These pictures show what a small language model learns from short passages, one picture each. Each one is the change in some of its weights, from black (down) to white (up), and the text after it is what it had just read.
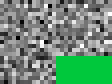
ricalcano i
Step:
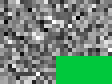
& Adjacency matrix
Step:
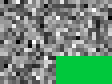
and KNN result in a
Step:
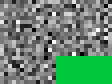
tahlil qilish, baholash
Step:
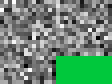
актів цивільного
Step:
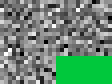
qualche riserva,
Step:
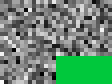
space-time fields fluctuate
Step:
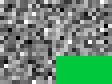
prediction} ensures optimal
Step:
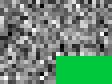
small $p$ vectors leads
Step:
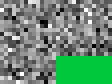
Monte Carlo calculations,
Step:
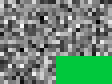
grown from a melt
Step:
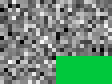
if all its derivatives for
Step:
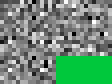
y derechos humanos
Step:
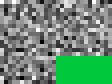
of the surface star formation rate
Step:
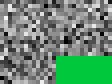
лица. В
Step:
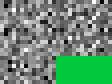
financial interest.
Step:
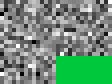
MY SELF
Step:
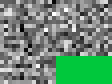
tayyorlangan. Rus
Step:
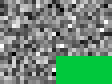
20 olarak tespit edilmiştir
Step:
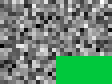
earlier times compared with those
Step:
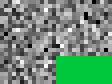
through a time-dependent
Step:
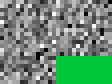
where the virial expansion
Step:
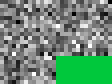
magnetic quadrupole guides
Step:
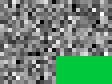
exponentially sensitive to the parameters
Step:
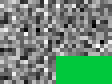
de kracht van
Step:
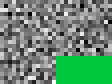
implementation needs. Based
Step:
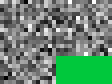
few important properties of the right
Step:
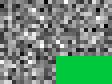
iz qoldirdi.
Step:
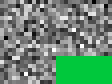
Arodiwe и
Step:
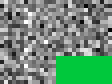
fluid, which is pressureless
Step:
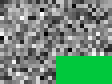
и покрытию
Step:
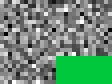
frequency. The red line is
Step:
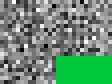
defect, showing the loss
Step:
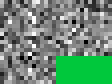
estipulado de
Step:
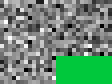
– o telhado
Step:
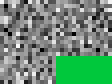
mechanism of BWB was
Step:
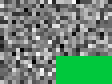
ravishda esa har
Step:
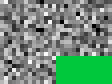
\mathcal{E}$, which
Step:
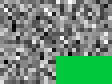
of both the ground and
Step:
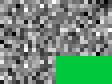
P, L, P A
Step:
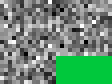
es proporcionar una educación
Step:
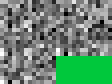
linear dilaton vacuum
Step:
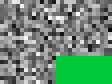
the pattern in the system of
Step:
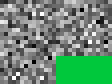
luminosity. The IR
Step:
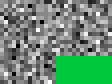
(2024). A importância
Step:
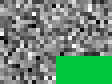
- **Energy
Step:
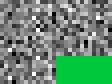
To explain it, let
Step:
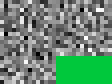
Durch seine
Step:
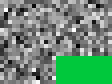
H_{\rm syst}
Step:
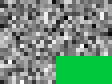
jedoch nicht.
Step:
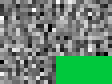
of high harmonics has
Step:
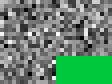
Ciencias, Universidad del
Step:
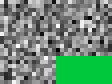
number of collaborative
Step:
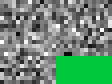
us to err; the probability
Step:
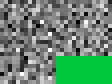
does not match well with
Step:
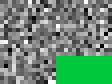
simply remains to translate
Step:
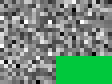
the ground plane for the
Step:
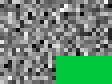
on larger scales. Our results
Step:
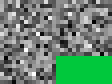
} {We further assess the
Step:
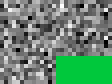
ва ҳаракатнинг
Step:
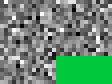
the efficiency as a function of
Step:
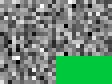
GNN-based edge classification
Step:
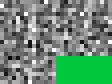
WDVV equations.
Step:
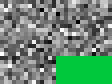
range. DE effects the four
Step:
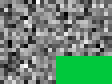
point $p$ we
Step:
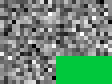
sanoat mulki
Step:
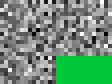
vão aparecendo
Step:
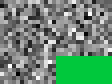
was heated on a
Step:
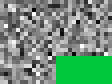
objeto de estudio.
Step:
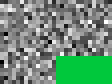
plane. This leads to a
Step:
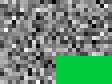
and refer to this as the
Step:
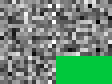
Les utriculaires
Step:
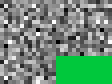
menjemukan bagi para
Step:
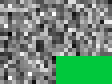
a limit. This means that
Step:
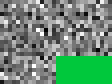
ambas as fontes
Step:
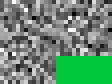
times the left and right line
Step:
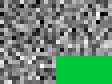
deve se limitar à
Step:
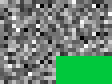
\end{eqnarray} We
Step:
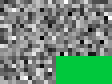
США вырос
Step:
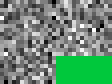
has been set to zero matching
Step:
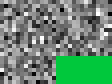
for stars in a galaxy to
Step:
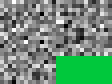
very good agreement with the
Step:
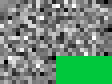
surface, of the liquid
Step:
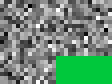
antisystem integration, which
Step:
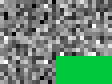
secuencias, permiten
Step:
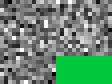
of the system setup,
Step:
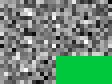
satellite peaks,
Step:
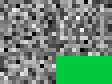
Родители и
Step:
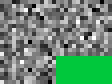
vectors not containing only
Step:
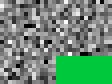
os papéis dos
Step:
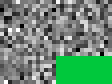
of the Raman response is
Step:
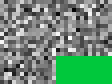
Tijorat banklari
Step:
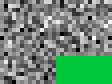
rioya qilish
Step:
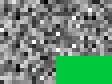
of Na I and 6
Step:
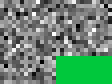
tarafa yapılmamalı
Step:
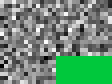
above that $\na \delta
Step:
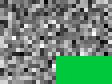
transport vositasi,
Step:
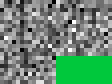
moddiy madaniyat
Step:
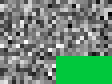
the simplest setting of
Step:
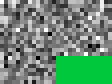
evolution of a wave packet
